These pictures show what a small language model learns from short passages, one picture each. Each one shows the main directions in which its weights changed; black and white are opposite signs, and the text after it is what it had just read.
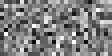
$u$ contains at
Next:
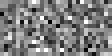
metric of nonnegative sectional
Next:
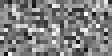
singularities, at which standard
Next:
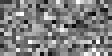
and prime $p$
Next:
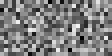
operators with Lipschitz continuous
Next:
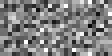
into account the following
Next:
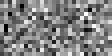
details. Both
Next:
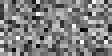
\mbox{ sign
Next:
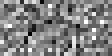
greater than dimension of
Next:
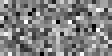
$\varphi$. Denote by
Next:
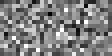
cycles of $\sigma$
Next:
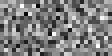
we can easily upper bound
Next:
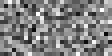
time $t^*$ to
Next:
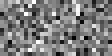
of approaches to compare
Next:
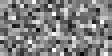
by indicating an explicit
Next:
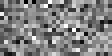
is much larger than the
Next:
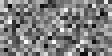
we are trying to
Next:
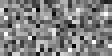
ou corps de
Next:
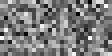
the transmission condition,
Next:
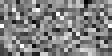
all possibilities. Let
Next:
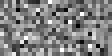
system with complete connections was
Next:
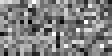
point of $M$
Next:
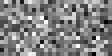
some calculations} A test
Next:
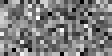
n$, appears in the
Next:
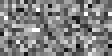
relative to a set of
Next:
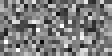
by four factors with
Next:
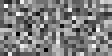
disk $D$.
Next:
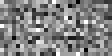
order-decreasing partial
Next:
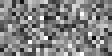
a controlled Wall
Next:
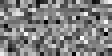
one-dimensional transverse field
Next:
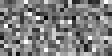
DMD algorithm does
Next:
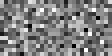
[bend left]
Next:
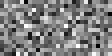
if it can be written
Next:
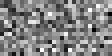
there are finitely many uniformly
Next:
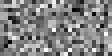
complexity for both two proposed
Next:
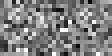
application that will be only
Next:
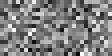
contained in one of the
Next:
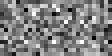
we consider the composite
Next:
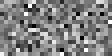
the tower of step
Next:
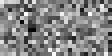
of the same figure.
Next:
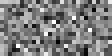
in $0$, whenever
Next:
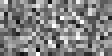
mask. Let
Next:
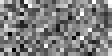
which are not necessary
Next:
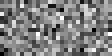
can be approximated either by
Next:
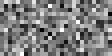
at least once in
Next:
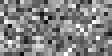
nowhere dense subset
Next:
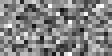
more than two parameters were
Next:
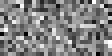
by definition, there is
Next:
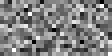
the non abelian twisted
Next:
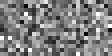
the exact statement of the
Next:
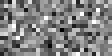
so we do not
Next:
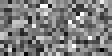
the convergence rates are different
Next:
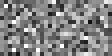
under \(\sigma\) necessarily
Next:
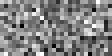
test case (colored
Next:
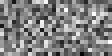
on \'ecrit
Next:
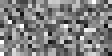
synthesis problem.
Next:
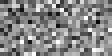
v, b\cosh
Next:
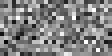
two approaches also lack
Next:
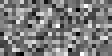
b = \const >
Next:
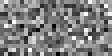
for submanifolds of
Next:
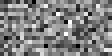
in our problem are equivalent
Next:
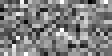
$T$ is
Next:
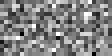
s\le t}
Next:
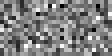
\small School of
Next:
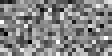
on $t \in
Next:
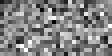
$ and integrate. By
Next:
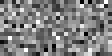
is seen that the
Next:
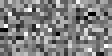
three slices, and
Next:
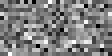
is contained in $\tri
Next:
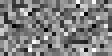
Note that $\Br
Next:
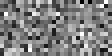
is resolved much more
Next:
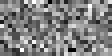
Leus is with the
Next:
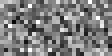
limit of the branching points
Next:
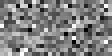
all the primes which are
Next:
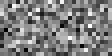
isomorphic to $\Z$
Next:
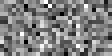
the mean ending time
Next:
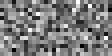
\U$ be finite
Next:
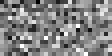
use $I$ and
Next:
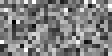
will be regarded as
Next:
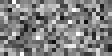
method The numerical scheme proposed
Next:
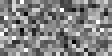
Let $L$ be
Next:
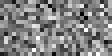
the neighbor sum.
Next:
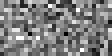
be the event that
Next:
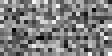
mod 2. The components
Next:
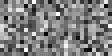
is important to note that
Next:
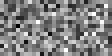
positive definite under the
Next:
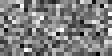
by definition, that some
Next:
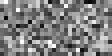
Neumann and Robin type
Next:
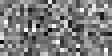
is an edge coloring
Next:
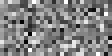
critical point of the objective
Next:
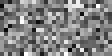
The set of points in
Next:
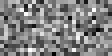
to the case of degree
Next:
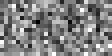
some notation. We denote
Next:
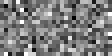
At least one vertex in
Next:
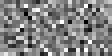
system their degrees of
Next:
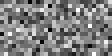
recover the following interpolation inequality
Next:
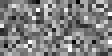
an explicit formula for the
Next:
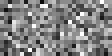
the phases are
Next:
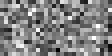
We prove only the assertion
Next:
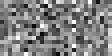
in complexity the original
